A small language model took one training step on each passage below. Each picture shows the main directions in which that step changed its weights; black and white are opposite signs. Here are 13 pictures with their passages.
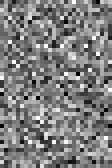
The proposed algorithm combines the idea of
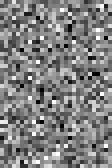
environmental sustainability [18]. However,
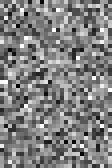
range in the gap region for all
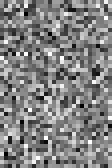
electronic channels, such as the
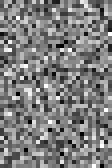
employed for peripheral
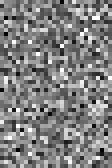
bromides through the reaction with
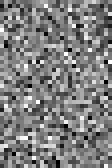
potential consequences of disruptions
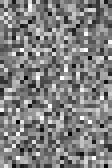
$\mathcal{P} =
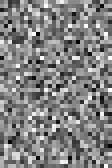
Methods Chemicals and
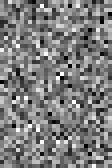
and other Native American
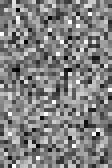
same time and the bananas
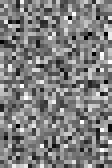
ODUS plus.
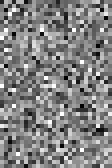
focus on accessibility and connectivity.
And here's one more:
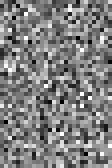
standard deviation of retention scores of students
